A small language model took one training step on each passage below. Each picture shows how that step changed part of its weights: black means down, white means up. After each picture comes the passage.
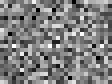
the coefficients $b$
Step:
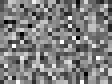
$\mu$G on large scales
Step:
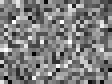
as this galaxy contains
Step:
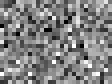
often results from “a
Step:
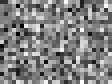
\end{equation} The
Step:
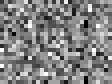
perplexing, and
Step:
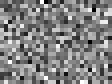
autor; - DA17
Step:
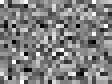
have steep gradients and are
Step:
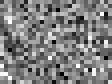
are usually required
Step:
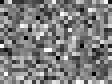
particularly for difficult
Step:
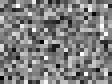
fiziksel ve
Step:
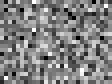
analyse. This is useful
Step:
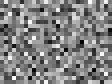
las memorias.
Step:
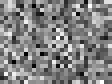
diatas, maka
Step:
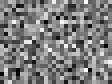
between the duration of
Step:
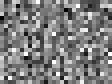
\begin{eqnarray} \mathcal
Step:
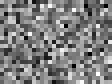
to the issue in the
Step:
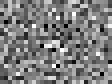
the correction terms to the
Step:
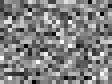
other decoration in the
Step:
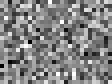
the mastery level of
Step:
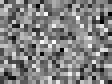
& Calnan, M.
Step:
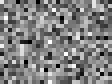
thresholds are
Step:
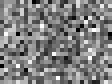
one working day. The
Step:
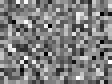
our proposed model can be
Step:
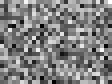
*Qu'est-ce que
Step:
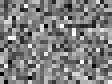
Tissue culture
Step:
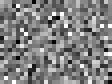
to be more than an order of
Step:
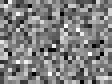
va unga moslashish
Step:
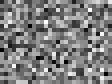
during the Oxygen
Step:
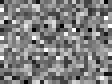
протекает в
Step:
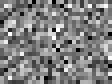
Constitutive Other The
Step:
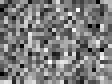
başlayan bu
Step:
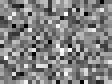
disorders; the shortage
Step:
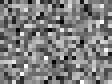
also be fitted to linear
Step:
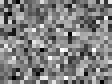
perspectiva, o controle
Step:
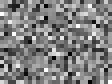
limit themselves to the
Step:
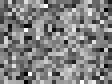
fundamental de forte
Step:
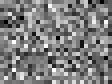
application will be run on
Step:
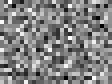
and is located in the
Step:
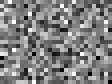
first come across the mention
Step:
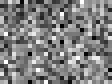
hysteria was a
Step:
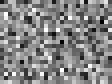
their case study using various
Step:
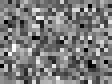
contexto, esta
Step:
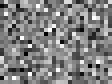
($\Delta$) for each
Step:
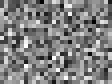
performing similarly to the
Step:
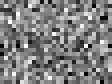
quality of service such as the
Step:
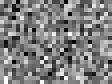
These maps show the
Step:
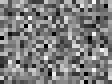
the central values of each
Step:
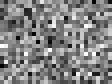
an apparent exception to
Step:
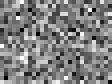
conversion. And the results
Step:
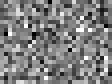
а также средств
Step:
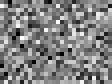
acil kantotomi ve
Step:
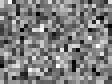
were examined and compared. The
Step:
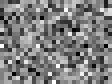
surface during ball-end
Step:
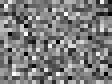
using 12 graphs, we
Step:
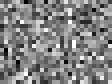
ability of the EOB
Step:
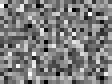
билим ва
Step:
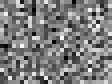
Pada penelitian
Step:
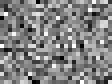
of the FTQR and
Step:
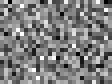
boshqa sohalariga
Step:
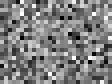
achieve a fair
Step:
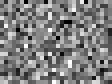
produces different coefficients.
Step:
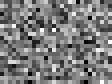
2022). Governmental
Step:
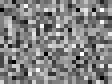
and social sciences*
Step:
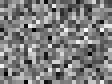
as 0. (b) the
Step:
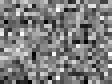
Authors should disclose at
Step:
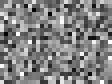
own way and grow
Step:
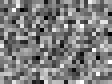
\simeq Constant$.
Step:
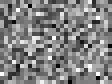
quiescent phases, and not
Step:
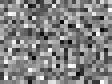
signal cycle
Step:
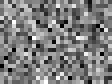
cultivos por un
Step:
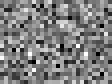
the planar modal
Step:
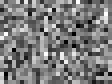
fi *durerile de
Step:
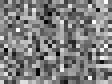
annotation, particularly for complex
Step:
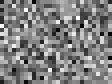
other studies [8].
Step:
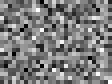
подходы к
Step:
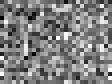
perturbation theory in
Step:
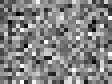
sought in direct
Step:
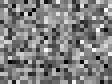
на занятиях
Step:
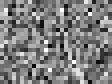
аудити ва
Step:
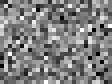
interactions. For this
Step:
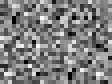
exploring the influence of
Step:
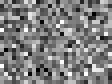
adiabatically via
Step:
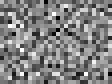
focusing magnets.
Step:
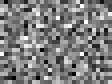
their crop wild relatives
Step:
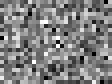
response from code
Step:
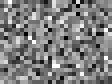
reality (VR), live
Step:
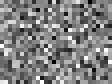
J. Candes, Y.
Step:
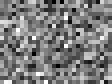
an indication that the composite
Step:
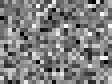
year observed with time as shown in
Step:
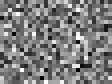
weighting enhances energy
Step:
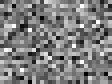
that the dominant surface
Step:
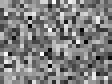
Module based on
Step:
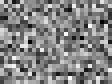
Average investment
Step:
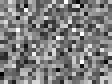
\ee The mode
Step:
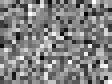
and to deduce its use
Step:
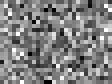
\end{alignat} The
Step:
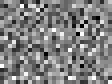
operating points that can reduce
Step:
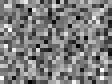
таҳлил шуни
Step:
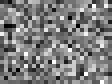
industry is attempting
